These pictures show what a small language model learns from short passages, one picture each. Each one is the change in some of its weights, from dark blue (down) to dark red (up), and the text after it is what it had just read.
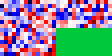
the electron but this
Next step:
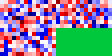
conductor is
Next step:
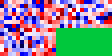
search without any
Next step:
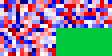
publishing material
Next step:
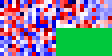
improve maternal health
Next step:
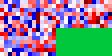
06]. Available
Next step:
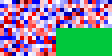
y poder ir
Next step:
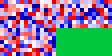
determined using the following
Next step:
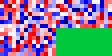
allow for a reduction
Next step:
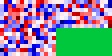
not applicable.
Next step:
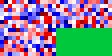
both academic and
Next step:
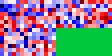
such a way that
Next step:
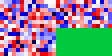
compatible with
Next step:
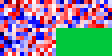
whole object; this
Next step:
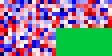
of labels,
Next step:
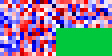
to remain connected to
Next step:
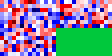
respectively describe the first
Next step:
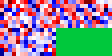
de trabajo basado
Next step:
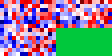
case that the
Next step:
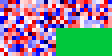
os jogos
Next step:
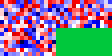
bilinear form
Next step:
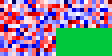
which favored
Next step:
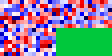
Proca star background
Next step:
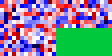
It is always being
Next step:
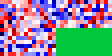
the predicted label
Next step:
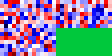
were performed at the
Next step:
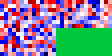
The issue is further
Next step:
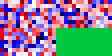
at blaming
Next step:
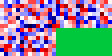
reduce equipment
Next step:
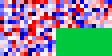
5 that uses an
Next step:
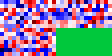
the case where the
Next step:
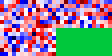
e; da
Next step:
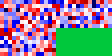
characteristics are considered,
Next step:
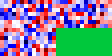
the energy threshold for
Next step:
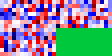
the points of
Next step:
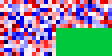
parameter values from the
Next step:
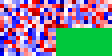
compression rates,
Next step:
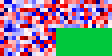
factors and constraints –
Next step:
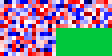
in accord with
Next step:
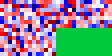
asosida talabalarning
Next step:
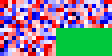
of the system with
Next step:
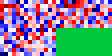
el aprendizaje
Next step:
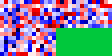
Department of Physics,
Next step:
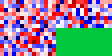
last years,
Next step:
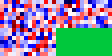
the calibration
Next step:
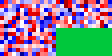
base, la
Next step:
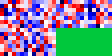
THE Discrete
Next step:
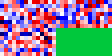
to prove that
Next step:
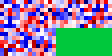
the direct and
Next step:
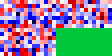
strong lensing to
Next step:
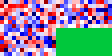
права и
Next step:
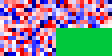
aplicada na
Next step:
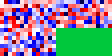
Thesis abstract
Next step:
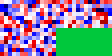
matrix $Q$
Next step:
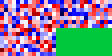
classical trajectories,
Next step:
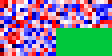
of decay width
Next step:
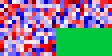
be looked beyond
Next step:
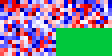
Vessel based
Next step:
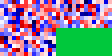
staining intensity
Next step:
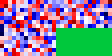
of the input intensity
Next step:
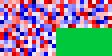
parameter from the fit
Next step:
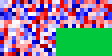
the diagnosis of
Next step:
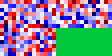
dynamical history and may
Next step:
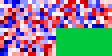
would like the system
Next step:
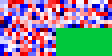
was applied to describe
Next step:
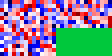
process. Based
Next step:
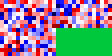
as a political
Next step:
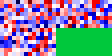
the left hand of
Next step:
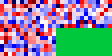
lower. From Figure
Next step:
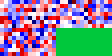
has yet been detected
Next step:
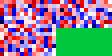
field variable instead of
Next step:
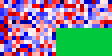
US Department of
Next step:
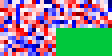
less than 1.
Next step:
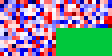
each age interval.
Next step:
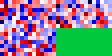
into the sum of
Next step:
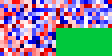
main difference between general
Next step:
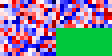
Rel.17 and
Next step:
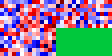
To achieve this,
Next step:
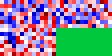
for a discussion
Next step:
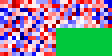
C'est une
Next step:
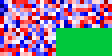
adaptive structures and
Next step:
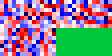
D, Sri
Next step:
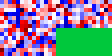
ring and the
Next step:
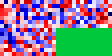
solution remains a
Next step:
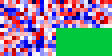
liquid filler
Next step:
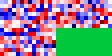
the chemical current
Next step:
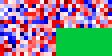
de ações
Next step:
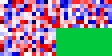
stayed relatively
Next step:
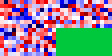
той час
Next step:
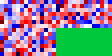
dented zone of
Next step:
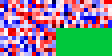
environment. This
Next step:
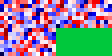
many of the
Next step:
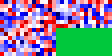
coupling \\ and the
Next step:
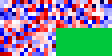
the vertical displacement
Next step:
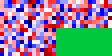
or hose
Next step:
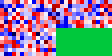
and text-based
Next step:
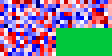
nodes are able to
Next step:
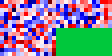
zero. It is
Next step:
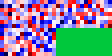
Paper No.
